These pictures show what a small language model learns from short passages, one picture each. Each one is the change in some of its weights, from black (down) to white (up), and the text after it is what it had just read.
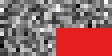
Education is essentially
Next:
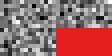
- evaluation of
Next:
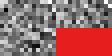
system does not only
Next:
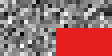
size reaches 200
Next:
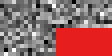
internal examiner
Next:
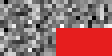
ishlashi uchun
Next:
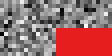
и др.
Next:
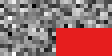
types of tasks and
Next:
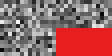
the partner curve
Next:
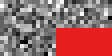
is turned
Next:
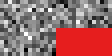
no formal study was
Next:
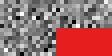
mit Mona
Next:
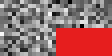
and provided by
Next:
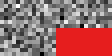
perception score of
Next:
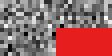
ci pare a
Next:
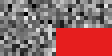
але й
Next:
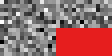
virtues should
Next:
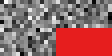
Analysis} The final
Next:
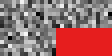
with a velocity
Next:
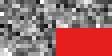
developed, at the
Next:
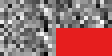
place. When the
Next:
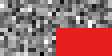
is entirely consistent
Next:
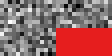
time which is needed
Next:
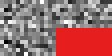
Creating new
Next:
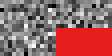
There exist operator
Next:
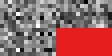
as the raw
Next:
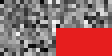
interference with the
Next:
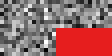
Mean Shift
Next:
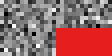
public services still
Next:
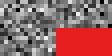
more natural explanation
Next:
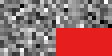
would render it
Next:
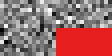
to better understand the
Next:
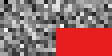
Doctor of Economic Sciences
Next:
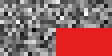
the lifetime
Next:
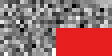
the fluid velocity
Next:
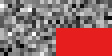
is red then
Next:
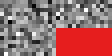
с които
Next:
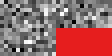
engineering their
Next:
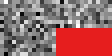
Author: *
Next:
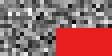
one can show the
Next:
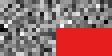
fluids in
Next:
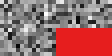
main procedures are:
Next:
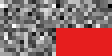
not make the corresponding
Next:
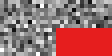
us the equation of
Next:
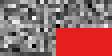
Manuel B.
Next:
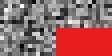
3 HDF
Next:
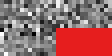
(equal or
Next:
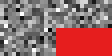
piso pulpar
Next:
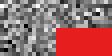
de adaptación
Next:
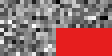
variables. The calculation
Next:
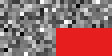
filter series related to
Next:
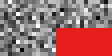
as depression and
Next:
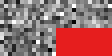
The force sensor
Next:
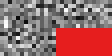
a los que
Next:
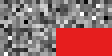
shall be
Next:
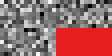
highlights the
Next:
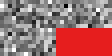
is needed to
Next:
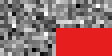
help us in understanding
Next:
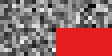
in a foreign
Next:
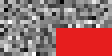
partly serrate
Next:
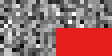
scenie w
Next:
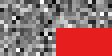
together with the equivalent
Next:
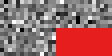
Theme 3:
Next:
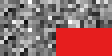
IBM which
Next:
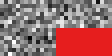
barrier agents
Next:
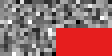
matter and dark
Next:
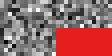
we thus obtain the
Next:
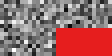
The foils are
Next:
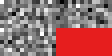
itself in the
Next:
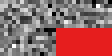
for supporting such
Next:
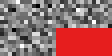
were performed for the
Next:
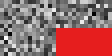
on student behavior
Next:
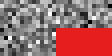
and economic reserves
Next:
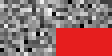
to construct the
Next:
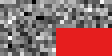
way, providing a
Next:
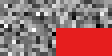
positions, and other
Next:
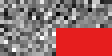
In fact, the
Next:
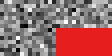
generator. ...
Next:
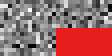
total noise below
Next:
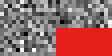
significant at the
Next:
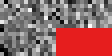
articulated in the
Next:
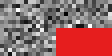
del 15% en
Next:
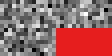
in linguistic aspect.
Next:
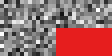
The goal of these
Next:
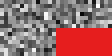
perform the Gaussian integration
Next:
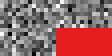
it is necessary to
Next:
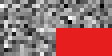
de estudio.
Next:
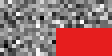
as a result of
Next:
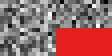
and 2,
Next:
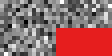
it helps in
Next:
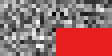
with marketing their
